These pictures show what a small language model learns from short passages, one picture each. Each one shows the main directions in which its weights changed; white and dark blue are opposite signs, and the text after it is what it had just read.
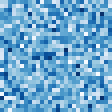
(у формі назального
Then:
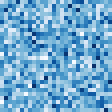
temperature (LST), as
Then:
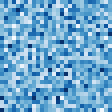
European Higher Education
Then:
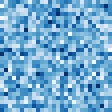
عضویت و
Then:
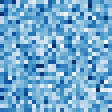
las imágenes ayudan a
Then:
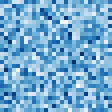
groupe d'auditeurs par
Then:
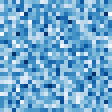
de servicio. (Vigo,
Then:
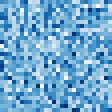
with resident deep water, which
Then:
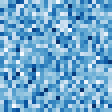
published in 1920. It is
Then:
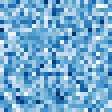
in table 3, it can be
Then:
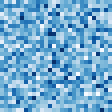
Advances in Plant
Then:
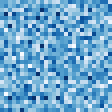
(mechanical lasing from now
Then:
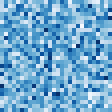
alcohol-related incidents
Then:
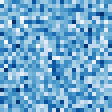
Werte auf. Von
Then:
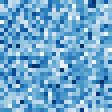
scheme in which nodes are
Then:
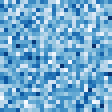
freedoms and interests of
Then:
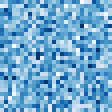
то может присниться
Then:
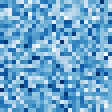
беморлар сони 95
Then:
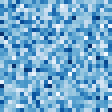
management stress. Moreover, these
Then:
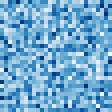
repetitive behaviors or
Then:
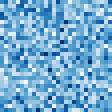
can basically occur in two
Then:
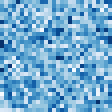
measurement of applied K in the
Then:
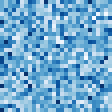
as to produce eight groups per
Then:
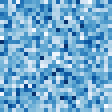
is a practical problem for most
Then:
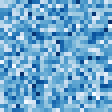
ба ри шў ху но
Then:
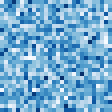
IM material transverse
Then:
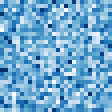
xizmat qiladi.
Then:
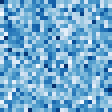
italiana, non molto
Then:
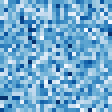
want to send packets to the
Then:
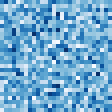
recrutamento e seleção na
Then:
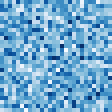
La ampliación de sus usos
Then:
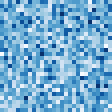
saber a procedência dos
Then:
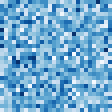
pixels, which are represented as
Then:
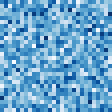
pornographique, comme
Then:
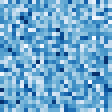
The study made reference to a
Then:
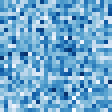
inició un proceso de
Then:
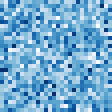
provides necessary nutrients,
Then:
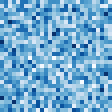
parallel korpus deb
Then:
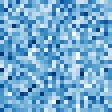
industrial ectoine production using
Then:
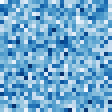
scenario, we generated traffic
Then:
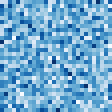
cooperation, at all levels,
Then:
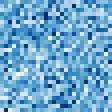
Villasanta 2010, p.
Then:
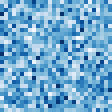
werden. 3.8 Kinder
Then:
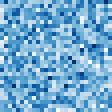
Files Uploaded by
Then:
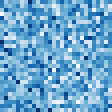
Inorganic mulches, such as
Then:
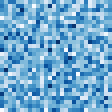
Ushbu vazifalarni
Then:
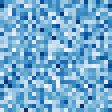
статье учебный
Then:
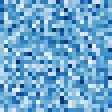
e da equidade de gênero.
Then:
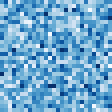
Generally, each propagation
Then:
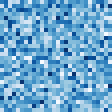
sustligi, maxsus
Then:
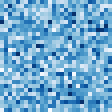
b - agar uning rangi
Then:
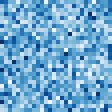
'golden surprise' for
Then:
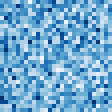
munosabatni taʼlim
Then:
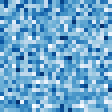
schools above are known
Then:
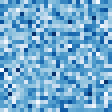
plant traits and soil physical
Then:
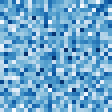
profilaktikasi faoliyati
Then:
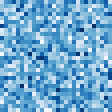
como acontece a formação social,
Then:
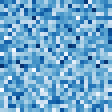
development and uptake of the Networking
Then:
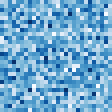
and Economic development Our theory
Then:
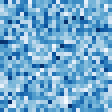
Código en los cinco
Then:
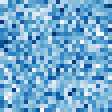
preventive approaches can significantly
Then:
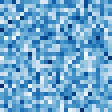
la voz del personaje
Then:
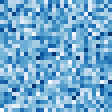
were screened from the out
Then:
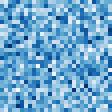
months, except for
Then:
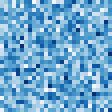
relación establecida entre la
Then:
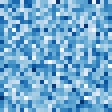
axborot aloqa
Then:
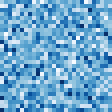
АҚШ Давлат
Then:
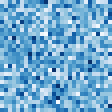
seven components of ludic
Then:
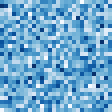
мира [9]. Данное
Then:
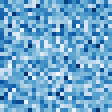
(Ernesto, university
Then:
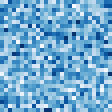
not necessarily the perfect
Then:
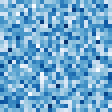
Research Teaching Staff
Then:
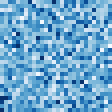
muhit omillarining
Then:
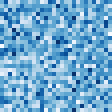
holatmi yoki
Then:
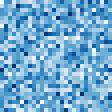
und wo die Grenze zu
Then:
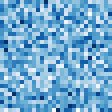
the underlying hardware from the
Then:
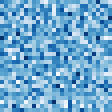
of students' quality of school
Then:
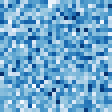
verschlanken (siehe
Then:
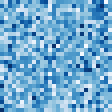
still hold for every
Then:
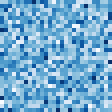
quyosh nurlari bilan
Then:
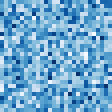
Sohel, M.F.H.
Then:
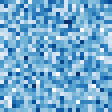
impact of stress on performance. This
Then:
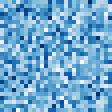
unemployment among the
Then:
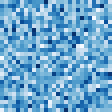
the rows were removed and
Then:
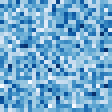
received 21 May
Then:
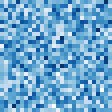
defined using the following equation:
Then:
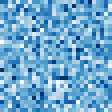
security of the country during the
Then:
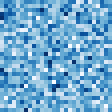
that adequately differentiated
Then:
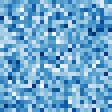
(2014) em seu trabalho de
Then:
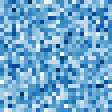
erase personal data without undue
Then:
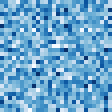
period and others have been
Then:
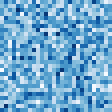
*no cumple* con la
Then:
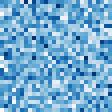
Тодерич К.Н.,
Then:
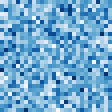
development of fibrosis; thus,
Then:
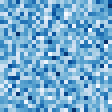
amount and quality reduced
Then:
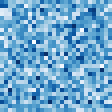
развития каждого
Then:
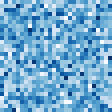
- Goeldner, G et
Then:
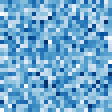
kurashish. Xonani
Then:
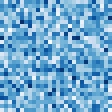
the Continental legal system,
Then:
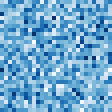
vergleichsweise leicht
